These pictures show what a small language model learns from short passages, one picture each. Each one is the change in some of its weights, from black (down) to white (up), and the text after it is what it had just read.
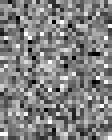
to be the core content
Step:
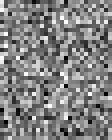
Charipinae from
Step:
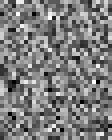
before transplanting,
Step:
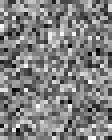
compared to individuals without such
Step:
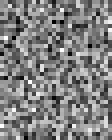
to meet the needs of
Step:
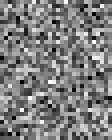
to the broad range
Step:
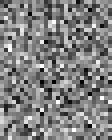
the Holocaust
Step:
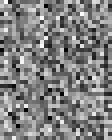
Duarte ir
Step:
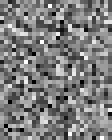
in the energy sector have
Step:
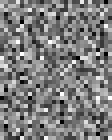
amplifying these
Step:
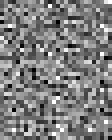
in presence and absence
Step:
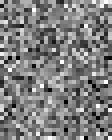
Report* to
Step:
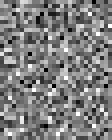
A-C. Section
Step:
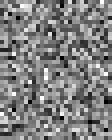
site, sediment
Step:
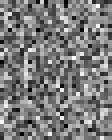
antennas are used
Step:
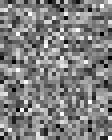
and marketing mix
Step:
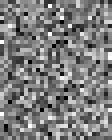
in the throughput even
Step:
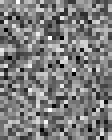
how to use the ten
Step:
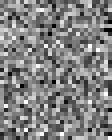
the type of high school from
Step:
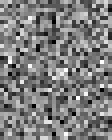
In order to relate
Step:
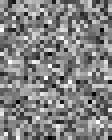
compared with the experimental data
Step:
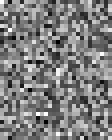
less specific training. This further
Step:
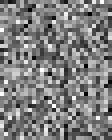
huge employment
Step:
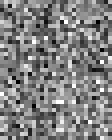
Moscow region
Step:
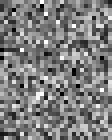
method of moments
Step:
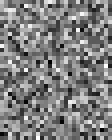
on everyday
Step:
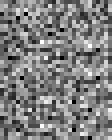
based on the processes,
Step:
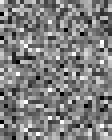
surface morphology
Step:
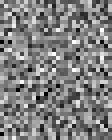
a person’s
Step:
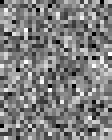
patch elongates
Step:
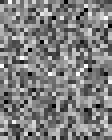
shaped by public
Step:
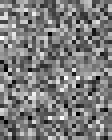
Bosnia and
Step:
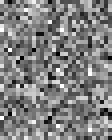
with less education? those with
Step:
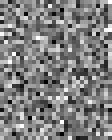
in this case the disease
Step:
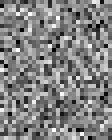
odonate species
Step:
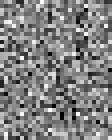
adapted to the
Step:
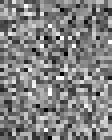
of the simulative results
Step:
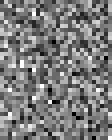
Teachers develop the
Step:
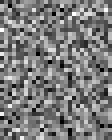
surveillance is
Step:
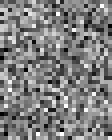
of the degradation
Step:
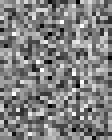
the report also notes that
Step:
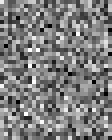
option for the combination
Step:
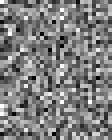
can calculate the
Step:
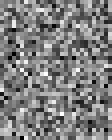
the concentration, A and
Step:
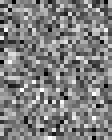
is adjacent to
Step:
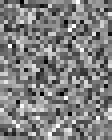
Symposium was
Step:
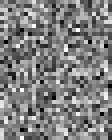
of the Environment has even
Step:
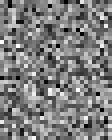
distortive effects of
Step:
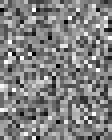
- Preliminary
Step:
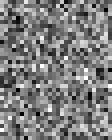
solutions. An even
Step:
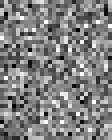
you obtained information by research.
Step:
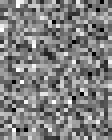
gender, age and
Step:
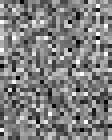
Chain Problem
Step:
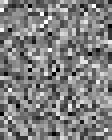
totally safe
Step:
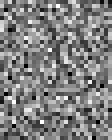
with a manpower
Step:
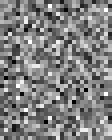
and lingual side
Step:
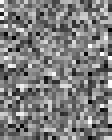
future research works.
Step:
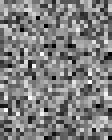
validated by different individuals
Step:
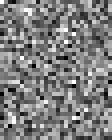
are focused on specific
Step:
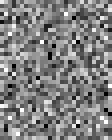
objectives, I
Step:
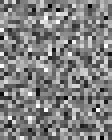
that are firmly
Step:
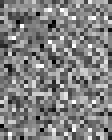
the second part refers to
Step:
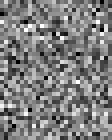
the ‘real
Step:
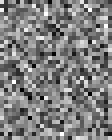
the crack growth
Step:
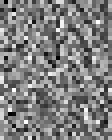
intentions, d)
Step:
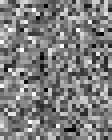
OF THE
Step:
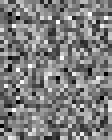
trees, in addition to
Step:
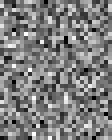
"pants" and
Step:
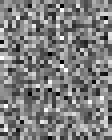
history of language.
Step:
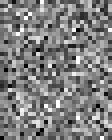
and DMFT,
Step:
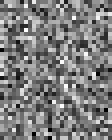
solvent remained
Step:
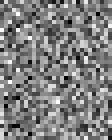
capacity obtained benefiting
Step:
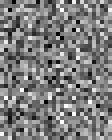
is especially true
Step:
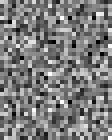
main aim of this work is
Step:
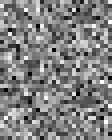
to PBEsol
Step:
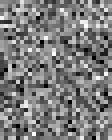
CA3 neurons
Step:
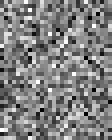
few explicitly
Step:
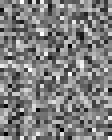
and profit. This
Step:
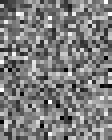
first row, second
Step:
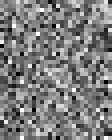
the diffraction order,
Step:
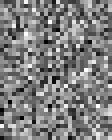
mm for $\theta
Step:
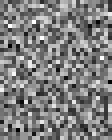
tolerance skills
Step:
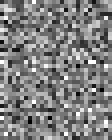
activity. * Part of
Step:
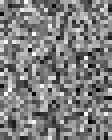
*Evid Based
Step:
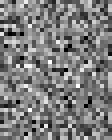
set aside for 10 min
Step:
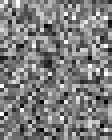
economic development, thereby
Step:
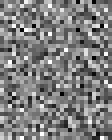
configurations will not
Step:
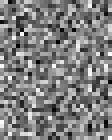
risks into policies and
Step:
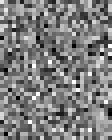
present work are positive in the
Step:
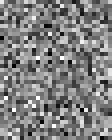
principles. For
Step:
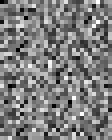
role in sponge,
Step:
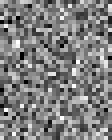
mathematical model as
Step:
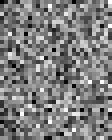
to standard method described by
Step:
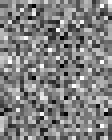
mothers proved their
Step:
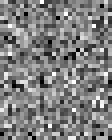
alcohol and
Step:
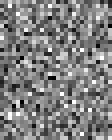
reduced as a result of
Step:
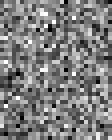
and pressed.
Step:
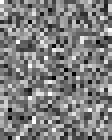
transported to the
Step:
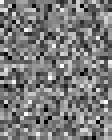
pain relief.
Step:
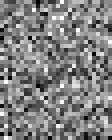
between metformin and
